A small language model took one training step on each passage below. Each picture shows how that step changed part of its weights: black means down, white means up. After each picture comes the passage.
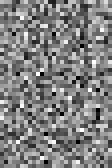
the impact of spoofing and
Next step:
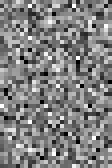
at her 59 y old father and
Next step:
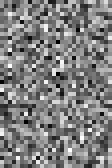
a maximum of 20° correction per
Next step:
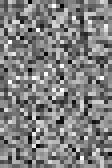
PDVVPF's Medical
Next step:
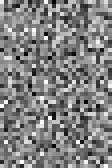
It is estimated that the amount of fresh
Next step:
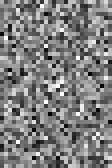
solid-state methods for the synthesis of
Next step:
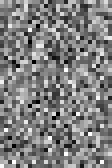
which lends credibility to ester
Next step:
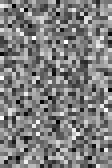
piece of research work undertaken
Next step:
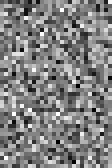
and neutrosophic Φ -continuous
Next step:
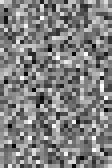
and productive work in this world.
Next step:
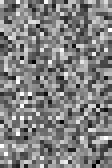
rights in terms of civil and public
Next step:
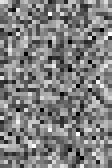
the Poisson process is created.
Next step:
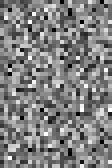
an agreed-on result state to
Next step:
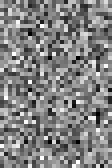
utilization with the use of
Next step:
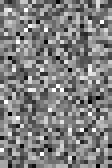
lower error rates and a notable increase
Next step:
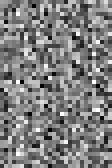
cybersickness, and
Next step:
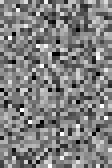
shown in the table no.4 and
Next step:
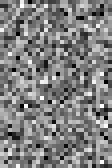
R., 2017). Many of these
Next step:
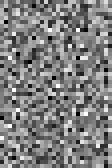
cause high stress concentrations along the
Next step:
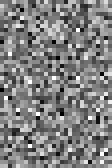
quantify the high speed image on high
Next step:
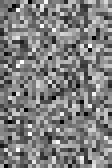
*** The third factor :** Table
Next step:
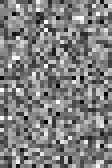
Grain yield (g/m
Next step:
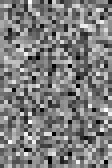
emotional burdens felt by the
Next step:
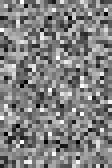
and respond to the needs of users in
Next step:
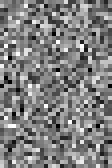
has come under increasing criticism in recent
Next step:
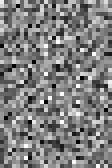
European Parliament, the European
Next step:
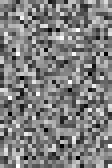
the future, a criterion to determine
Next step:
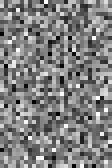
length as heat transfer surface and the
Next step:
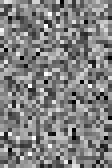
design poses challenges in establishing causal
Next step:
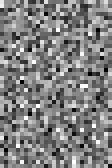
population movements and refugees as security problem.
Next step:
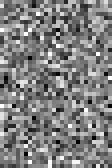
extract semantic regions, the discussion will
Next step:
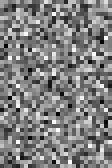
causes of disease, 9 (30%)
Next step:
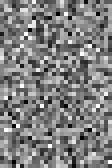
experiments in such a way as to
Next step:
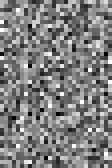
topic of: *Exploring
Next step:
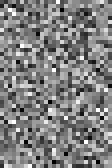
performing them have been noted and
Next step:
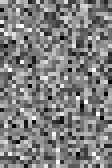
part. MA and DA analyzed the
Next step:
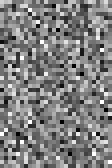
work and male workers are more likely to
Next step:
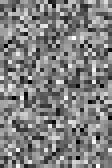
the model. By component: -
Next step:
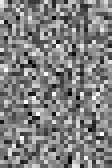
methodological approaches are implemented, an
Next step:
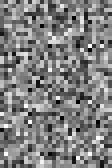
Pandora's box due to the
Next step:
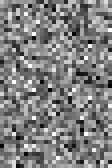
cannot be emphasized enough.
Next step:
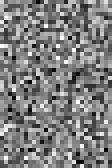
usually not very clear, therefore
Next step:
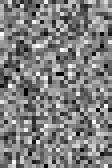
Intramural fibroids were
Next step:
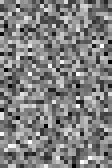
tool. A successful completion of the
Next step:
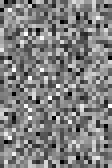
We see a gradual increase in the
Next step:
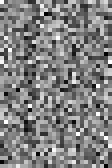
research design. Descriptive research design
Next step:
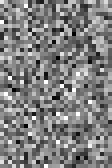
but also the aspect of taking a step
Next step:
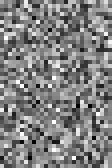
e. V. DLT Distributed
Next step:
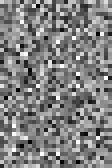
Overview of reported integrated national climate and
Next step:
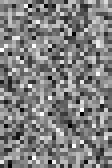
should take advantage of economies of scale
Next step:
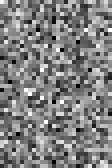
approved by the Ethics Committee of
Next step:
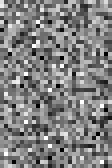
development, where cells in the
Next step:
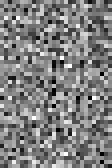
capability gaps. Findings show
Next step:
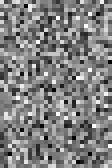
sensuality, they are more or less
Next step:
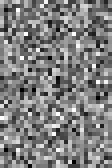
factor, it induced peptic
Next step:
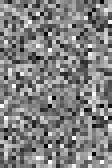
manually, e.g.
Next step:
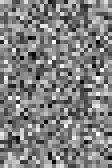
the library environment has been abundant in
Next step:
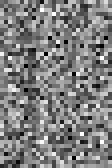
lot of application areas of the fiber sensors
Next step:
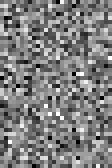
than the basilar membrane vibration
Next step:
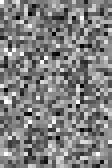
Cabling Post Mortem
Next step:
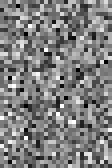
discovered. For smashing vegetables
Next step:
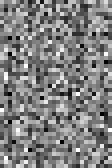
Standard “Teacher
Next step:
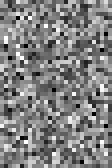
practically to engage in sustainable farming.
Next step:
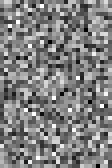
inaccessible, CT based
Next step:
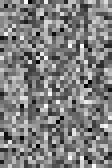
100 Cobra system from
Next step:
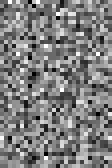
1. Creation of artificial holes
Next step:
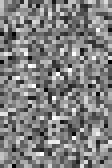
This is imperative as women and girls
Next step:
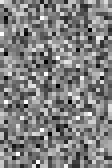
and communities remain unaddressed, potentially
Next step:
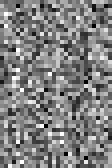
in studies involving human participants were in accordance
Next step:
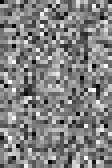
are associated with multi-omics
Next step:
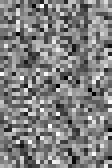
in drugs metabolism,
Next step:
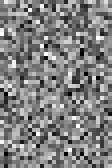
are also explored through literature survey and case
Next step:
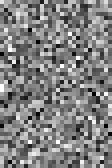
and pronounce without hesitation
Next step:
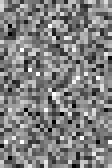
AI art is primarily informed by the
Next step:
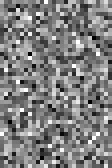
traditional method rated lower in importance.
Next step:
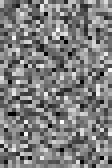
A New Scenario and Model
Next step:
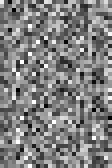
AND THEIR MANAGEMENT
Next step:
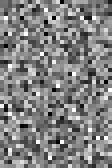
(EIGE) Output gap
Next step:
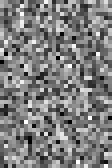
Evaluation of driver assistance systems—A
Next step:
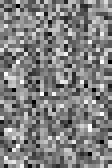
alternative pain management method which has no side
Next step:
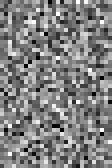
is compared with the defined value and if
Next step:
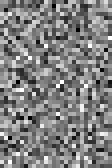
divide- the urban issues are still
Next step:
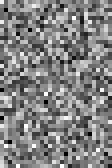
P&O algorithm 4.2.
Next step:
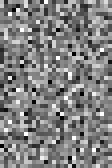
friction coefficient and they are particularly
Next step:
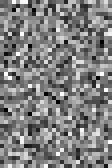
> 1$, the Z-phi sequence
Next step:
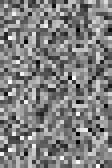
increase the efficiency and quality of medical care
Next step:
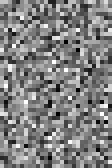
the project into the professional world and create
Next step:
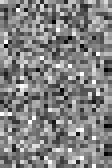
System; Researchers;
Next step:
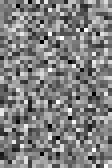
high-speed water rowing
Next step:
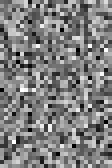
4). Impact Frequency
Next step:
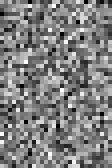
- Practicing simultaneously watching
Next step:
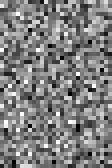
carefully selected to regulate the severity
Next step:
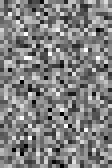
solution with ethanol. All studies were carried
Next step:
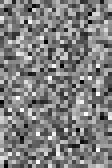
gesture recognition. With the use
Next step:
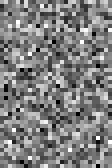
on the website) CO:
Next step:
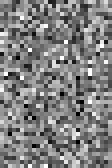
the rapid development of the textile
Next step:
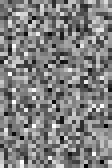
each youth empowerment programme, and poor participation
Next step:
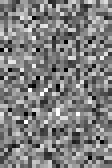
the method better: “This study had
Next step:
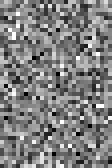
in more ways than one, and recommended
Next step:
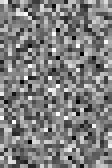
they can be random attacks, or
